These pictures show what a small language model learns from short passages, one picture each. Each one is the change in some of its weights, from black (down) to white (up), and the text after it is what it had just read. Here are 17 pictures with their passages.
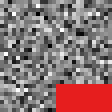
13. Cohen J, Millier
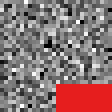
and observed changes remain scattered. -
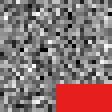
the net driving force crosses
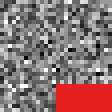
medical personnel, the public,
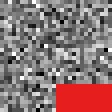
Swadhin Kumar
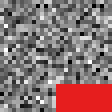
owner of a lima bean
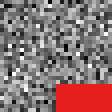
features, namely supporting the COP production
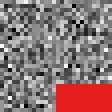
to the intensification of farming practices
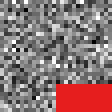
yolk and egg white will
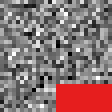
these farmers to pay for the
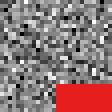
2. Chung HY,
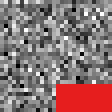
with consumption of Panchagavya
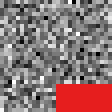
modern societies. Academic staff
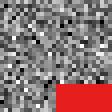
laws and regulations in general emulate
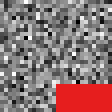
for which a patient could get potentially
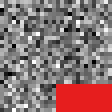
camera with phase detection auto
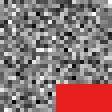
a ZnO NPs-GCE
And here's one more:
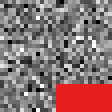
as it depicts the values and way
